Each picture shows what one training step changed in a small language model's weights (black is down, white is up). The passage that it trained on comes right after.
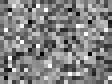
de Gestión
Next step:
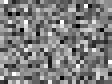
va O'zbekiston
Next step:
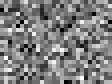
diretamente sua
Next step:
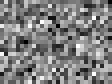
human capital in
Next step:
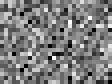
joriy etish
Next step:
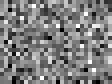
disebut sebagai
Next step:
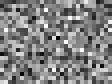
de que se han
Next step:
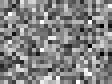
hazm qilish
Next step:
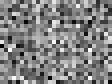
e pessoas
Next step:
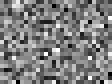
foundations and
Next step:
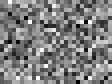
feitos por
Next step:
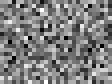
bilim beriw
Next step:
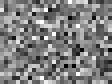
Prof. dr
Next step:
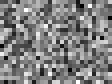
forma através
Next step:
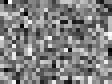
to noise and
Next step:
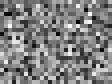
puesto que se
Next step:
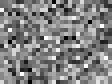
H. Arram
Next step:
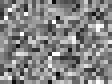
des responsables
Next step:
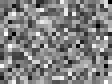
kelgan edi.
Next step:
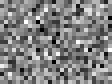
methods will
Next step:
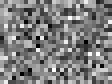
de către
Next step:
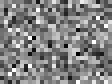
en profundidad
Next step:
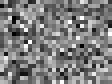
și studiu
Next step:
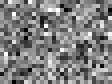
mulți au
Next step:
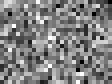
os países
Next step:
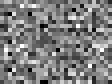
dos estaciones
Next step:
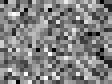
o exigir
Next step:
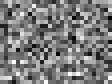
de deserción
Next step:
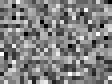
de arquivos
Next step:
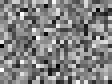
propostas para
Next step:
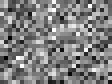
os produtos
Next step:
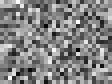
of those
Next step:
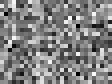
progresso da
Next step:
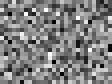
education. –
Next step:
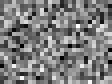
de RNA
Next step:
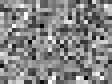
los y las
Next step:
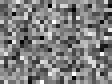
Aber auch
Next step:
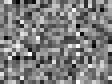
sistema de justicia
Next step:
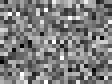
de elementos que
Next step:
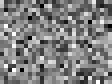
ideii de
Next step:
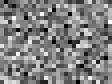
mais densidade
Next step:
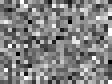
escribí mi
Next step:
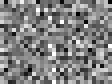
status and at
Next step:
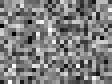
4). Nilai
